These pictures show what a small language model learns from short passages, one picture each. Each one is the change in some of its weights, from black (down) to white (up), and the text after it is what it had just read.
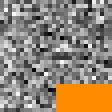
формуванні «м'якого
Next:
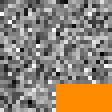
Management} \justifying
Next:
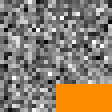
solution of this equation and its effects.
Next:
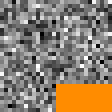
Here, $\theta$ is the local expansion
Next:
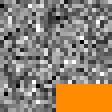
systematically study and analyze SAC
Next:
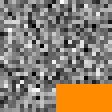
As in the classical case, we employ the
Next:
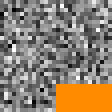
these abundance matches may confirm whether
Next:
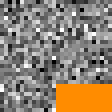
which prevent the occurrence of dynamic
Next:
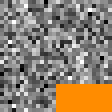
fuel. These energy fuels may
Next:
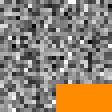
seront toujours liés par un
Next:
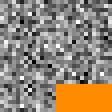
ҳақида қарор
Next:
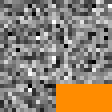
o seu discurso em prol da
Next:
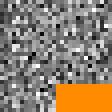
$\Gamma$ that has a quotient graph isomorphic
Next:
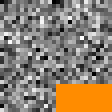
\def \showISBNx
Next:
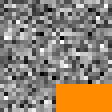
исходных данных [6].
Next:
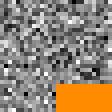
functions (\ref{atan}) and
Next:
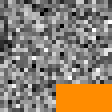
is that the extended (or lobe)
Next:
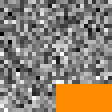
it made landfall in
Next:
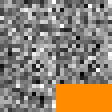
and many spectral features (lines
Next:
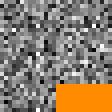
- Karas, G.
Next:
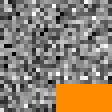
together with the tidal effects, may
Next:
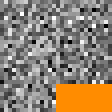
uma comunidade. Apesar do
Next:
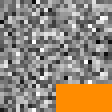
в открытом поле.
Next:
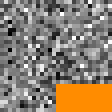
экономика Узбекистана
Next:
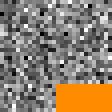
трансформации общественного
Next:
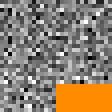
qilishni to'xtatib
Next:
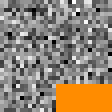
римського імператора
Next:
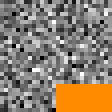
$(b, c)$-inverse of
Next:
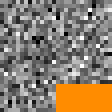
\end{equation} The next lemma gives
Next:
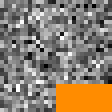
the Toronto Metropolitan
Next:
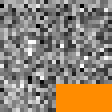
Viva → LEER
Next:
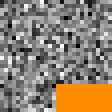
given by the diagonal elements which are contributed
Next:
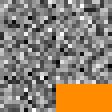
analisa yang memudahkan
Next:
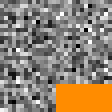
количество выданных
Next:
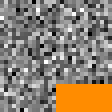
is scheduled, the larger this
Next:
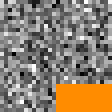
\emph{not} be rejected
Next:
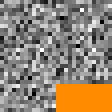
(bottom left)} for the untrained
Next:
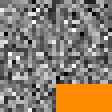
that are not even compact. Liverani
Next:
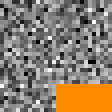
adaptation method is twofold. On
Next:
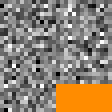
= P \Rightarrow x^2
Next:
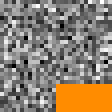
having their utility in the context of finite
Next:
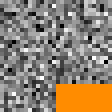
modulation process in linear optical systems.
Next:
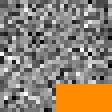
aunque en la práctica se
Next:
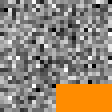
Тасавур қилиш
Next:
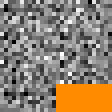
de medición; las conocidas
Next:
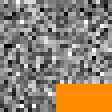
assumptions), excludes any set of
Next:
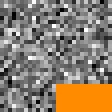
a function of these with width $\omega$,
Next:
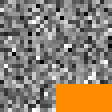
una variable que almacene dicha
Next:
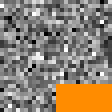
fixed J (Table II in SI
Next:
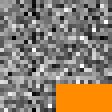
studenților lui
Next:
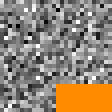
(black line for positive eclipse
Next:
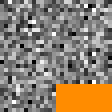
иборат: Қорин
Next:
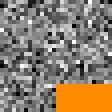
two multipliers, perturbative one
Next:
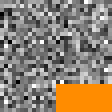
with two inner Galois points whose smooth model
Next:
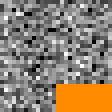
transition probability \begin{align*}
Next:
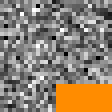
function of $x_0$ and
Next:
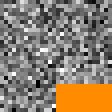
pengetahuan secara
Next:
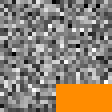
left self-injective and the group
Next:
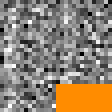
yuridik kuchga ega
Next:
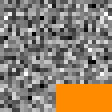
to prove this we consider equation of motion
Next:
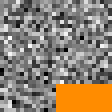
strategies that allow Bob and Charlie
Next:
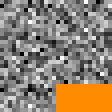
relation $w_i$ of
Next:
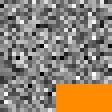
решении этой задачи
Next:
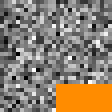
XR1} and {\tt
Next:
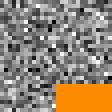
sequence number of the current packet received
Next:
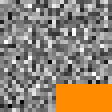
the randomized column selection method for
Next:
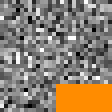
the IAS, belong to the same
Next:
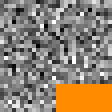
the genus over more general (finitely
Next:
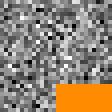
Goytacazes -
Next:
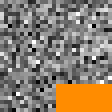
but the number of avalanches can
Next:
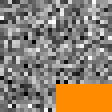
set $\{\varphi_n(x^{\underline
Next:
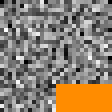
corrections to the Higgs boson masses induced by
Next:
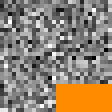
items remain effectively unselected
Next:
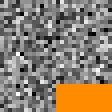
to 0.5 mJy) can
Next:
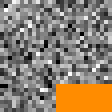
e os discursos antivacinas
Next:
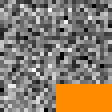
Diseño el rigor metodológico,
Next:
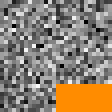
under batter channel conditions and higher computing
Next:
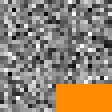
has at most two positive $p$-periodic
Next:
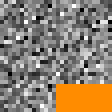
boson mass can be understood as essentially
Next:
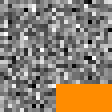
however, fails to include the many
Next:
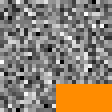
hyper-crystals. Too much
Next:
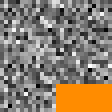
subset of data chosen). These bounds are
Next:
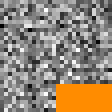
de observadores de aves.
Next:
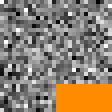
much of the original colour scheme while
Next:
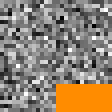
$T$ commute and that there
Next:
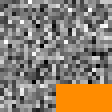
increasing the rate }$\xi
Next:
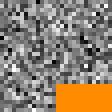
for pancreatic beta cell
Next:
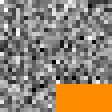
reducing the radius of unstable
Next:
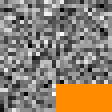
improvement'' of Manohar's result
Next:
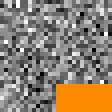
the presence of a circumstellar
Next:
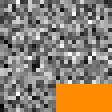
out that conservative polynomials are essentially
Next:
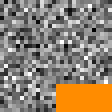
we define here the random integral $\star$
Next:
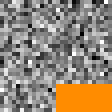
rich source of information on Cooper pair
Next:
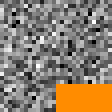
College\\ Claremont,
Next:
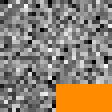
sample of this study as many as 40
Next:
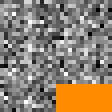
necessità logica di ordinare la
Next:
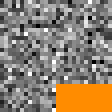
effect in all the calculations presented below. As
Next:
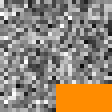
erityisopetuksessa On
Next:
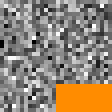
alumina matrix. The choice of such
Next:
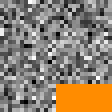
displayed for comparison in panel
